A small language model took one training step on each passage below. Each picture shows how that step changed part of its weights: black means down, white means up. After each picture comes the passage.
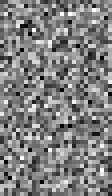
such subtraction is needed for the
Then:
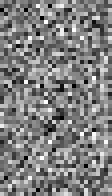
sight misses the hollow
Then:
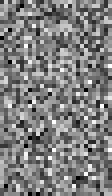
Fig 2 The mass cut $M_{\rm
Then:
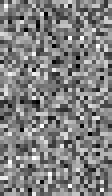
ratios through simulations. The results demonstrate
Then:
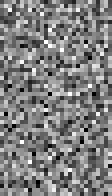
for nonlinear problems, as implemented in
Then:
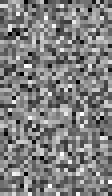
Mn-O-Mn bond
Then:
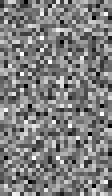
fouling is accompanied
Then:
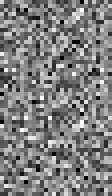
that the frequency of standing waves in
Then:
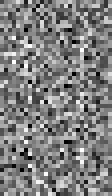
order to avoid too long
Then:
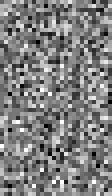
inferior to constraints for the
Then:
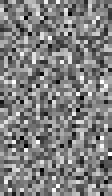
Beauty, and Toys
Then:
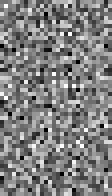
peak. Jet angles are limited by
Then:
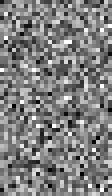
such a beam would require infinite energy to
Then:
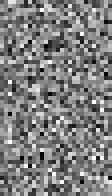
\tau$, when the system started in
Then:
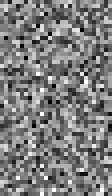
parameters intrinsic to the dynamics may
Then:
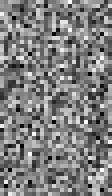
infection given cross-reactive
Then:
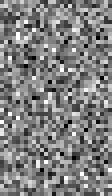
in the strong scaling test, both our
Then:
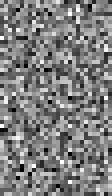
reference CUAASC). The work
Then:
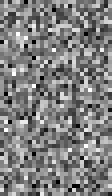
stars in the early universe by
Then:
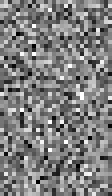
So the left minimal period array
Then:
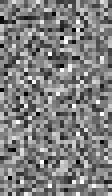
"Topological Evolution from
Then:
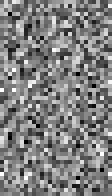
model. It may show evidence of the
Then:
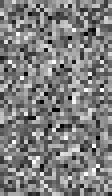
gauge fields in the noncommutative
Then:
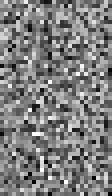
we describe the data, stochastic transmission
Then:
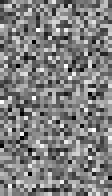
that Fe atoms preferentially
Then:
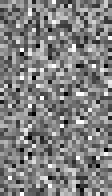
to $N(E)\propto
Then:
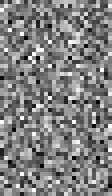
limits with those from other experiments. }
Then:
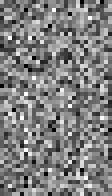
for -- queries of different term
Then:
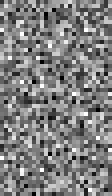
symbols, which can be achieved by
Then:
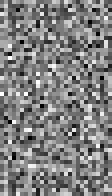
excitation pulses for high resolution
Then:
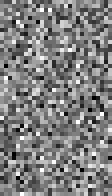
dilation causes amplified
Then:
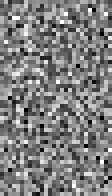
compactified momentum and winding
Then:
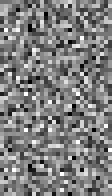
cell} We now focus on the interactions between
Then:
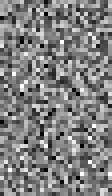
paths and spatially separated.
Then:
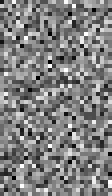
the ultraviolet
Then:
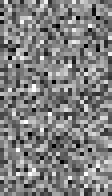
are available from the authors upon
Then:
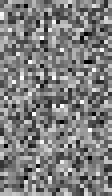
result of inflation and the homogeneous
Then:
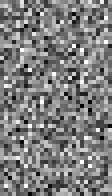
of great importance for additive
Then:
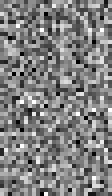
controllers under pink noise are presented
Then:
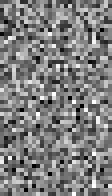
and piezoelectric coupling
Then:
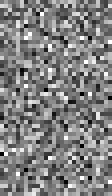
of the parts of the neutron star
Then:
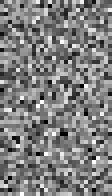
but also as a vehicle
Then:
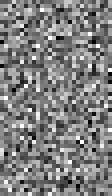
making a long PSF with high
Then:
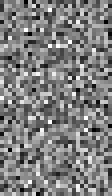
chain: \begin{widetext}
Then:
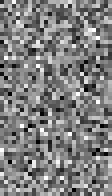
the mode and $\alpha$ is a
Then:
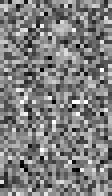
parameters and some physics have been ignored
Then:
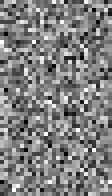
then the expansion of the null
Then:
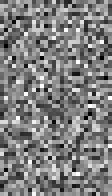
like). It seems that in this
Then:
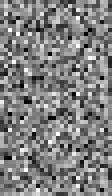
were used throughout in our
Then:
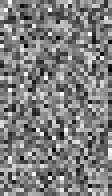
details of current mm-wave
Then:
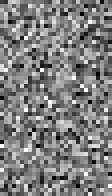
introduce the effective coupling $g_{\rm
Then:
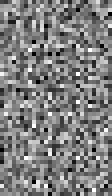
get more deep insight, we plot the
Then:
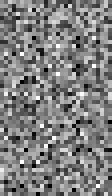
at time $t_k^+$ then
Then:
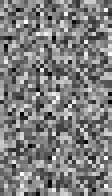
magnetic fields were applied, only the weak local
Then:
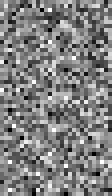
There are also no elliptic points
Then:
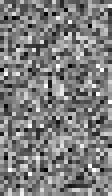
decrease more sharply and it was
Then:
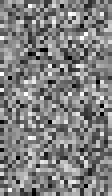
able to compare our theoretical prediction for the fraction
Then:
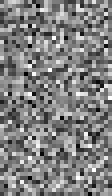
\% and crosstalk
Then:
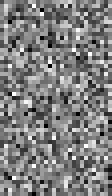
profiles are shown for the present day disc
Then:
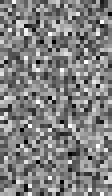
an alternative technique that may
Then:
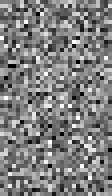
of JWST spectroscopic observations,
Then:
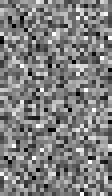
approached taste breaking is
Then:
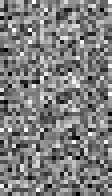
(free term algebra) over
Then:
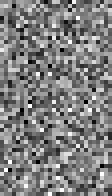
on pre-specified routes and in
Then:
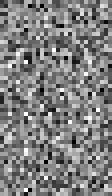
extensive and probably not all
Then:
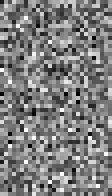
Hamiltonian whose ground-state wavefunction is a
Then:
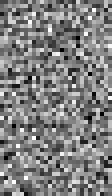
demonstrates that the DQNN achieves
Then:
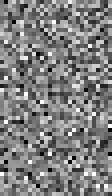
comes from the BaBar
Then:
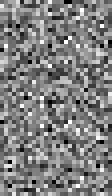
Weinberg angle value can be measured at
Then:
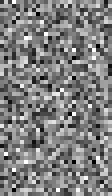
$T$, respectively. If there is just
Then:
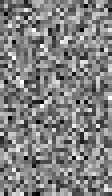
arm induces a magnetic near-field
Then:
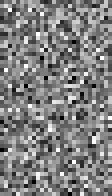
for all the optimal schemes we have
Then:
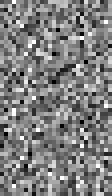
a new (8$ \times
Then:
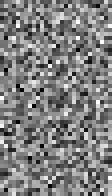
or decoherent depends on the object's
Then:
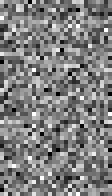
that are our subject (a simple example
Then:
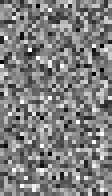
Dietrich's argument
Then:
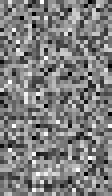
the channel, in front of
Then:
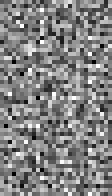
favored, while for ferromagnetic
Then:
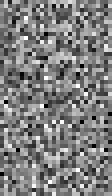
energy (DE), based on the vacuum fluctuations
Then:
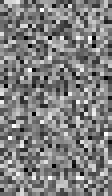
\caption{Predictive mode output of
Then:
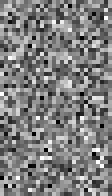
enhancer regions and understanding
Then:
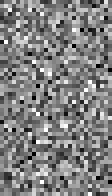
for any choice of the seed state,
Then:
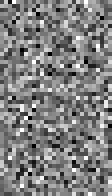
$50\%$, to a statistically significant
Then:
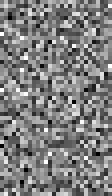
function of the radial and the time coordinates
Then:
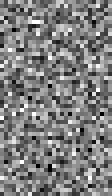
XMM-Newton Science
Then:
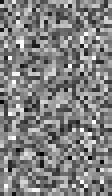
the previous polarization measurements. The temperature-dependent
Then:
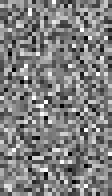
to high false positive rate.
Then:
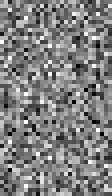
mass $m$\ of the particle
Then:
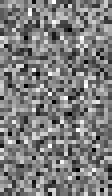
to compare the obtained results of this method with
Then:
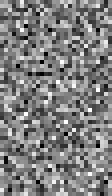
of developers created a
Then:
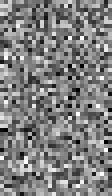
area. The method was developed using observable
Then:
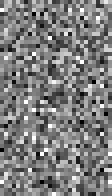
The proposed structure combines CNNs and
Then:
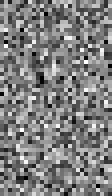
horizontal lines represent the maximum density of
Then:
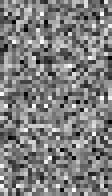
are all equal, ($w_{ij}
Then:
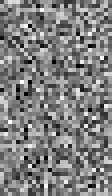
\cite{Wu}. At the
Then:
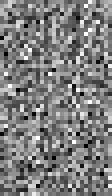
classified in two groups: electric
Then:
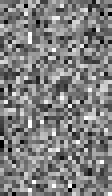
in the grey area at the bottom
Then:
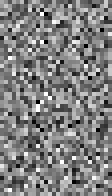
role of $\hbar$, unit mass and potential
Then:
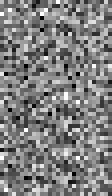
is 'each having same
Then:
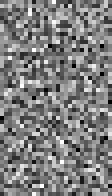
to false positives,
